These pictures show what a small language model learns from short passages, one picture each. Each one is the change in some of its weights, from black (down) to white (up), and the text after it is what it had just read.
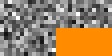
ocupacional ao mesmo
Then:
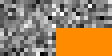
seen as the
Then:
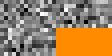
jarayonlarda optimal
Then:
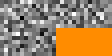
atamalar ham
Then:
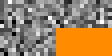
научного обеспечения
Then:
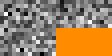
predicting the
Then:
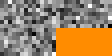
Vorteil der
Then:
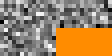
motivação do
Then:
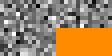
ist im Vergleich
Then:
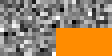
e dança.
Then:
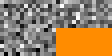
har qaysi
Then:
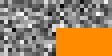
kompleks sonlar
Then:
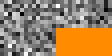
favorece al desarrollo
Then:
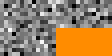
jego mu
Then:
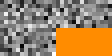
die in het
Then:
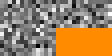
and authorship
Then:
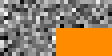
comprometer o
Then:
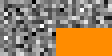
y en el
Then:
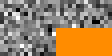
explicativo al
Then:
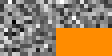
науки України,
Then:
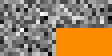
axborot deganda
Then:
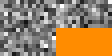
case of
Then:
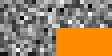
rivojlantirish, soliq
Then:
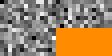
впливу на
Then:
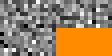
évidence dans
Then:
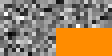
interage com uma
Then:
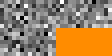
онг ва
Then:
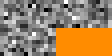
su vez, se
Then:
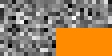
та підвищення
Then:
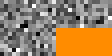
o corpo dos
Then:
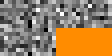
se dio la
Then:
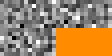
a potencializar o
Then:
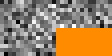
- talaba
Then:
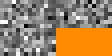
GPS- ja
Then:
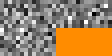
bahwa variabel
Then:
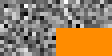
lebih diramu
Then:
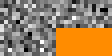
yang sudah
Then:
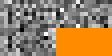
ao controle de
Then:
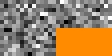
role in
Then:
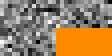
dos artigos
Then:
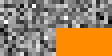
di sekitar
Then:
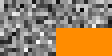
alterado de
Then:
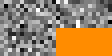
uchun real vaqtli
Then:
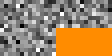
faoliyatim uchun
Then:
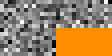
uslub bilan
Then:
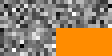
yoki salbiy
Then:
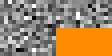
onde nasceram
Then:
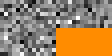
tushuntirish va
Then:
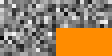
de integridade
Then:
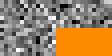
sifatida tarjima
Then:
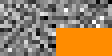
conducted between
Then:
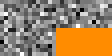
producto de un
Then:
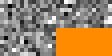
da Universidade
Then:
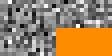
também possam
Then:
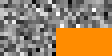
bola yang dia
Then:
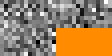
sikap dan
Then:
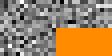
mavjud: 1)
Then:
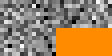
un retour
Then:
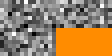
com água foram
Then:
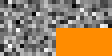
что технологизация
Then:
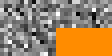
de noventa por
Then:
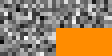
pesquisas e dos
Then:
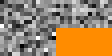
собою право
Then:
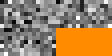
проблемы и
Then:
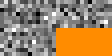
de baixo
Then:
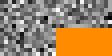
України характеризується
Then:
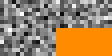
Ключевые слова:
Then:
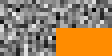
especialización entre los
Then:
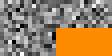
como administradores del
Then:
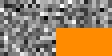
solingan va
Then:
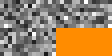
bois, bu
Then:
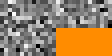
Los artículos
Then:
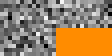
DOS: con
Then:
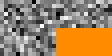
y comprendo que
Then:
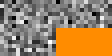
та прикладної
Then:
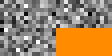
ин раванд
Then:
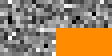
Imame aus der
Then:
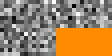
devinant un
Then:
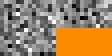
um tributo
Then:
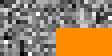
d'action :
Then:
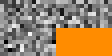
e, seguindo
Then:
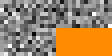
presentes todo el
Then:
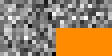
cotação em mercado
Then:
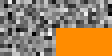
Paulo, Tese
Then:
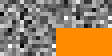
zarur hisoblanadi.
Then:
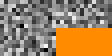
fact that
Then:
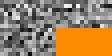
încă din
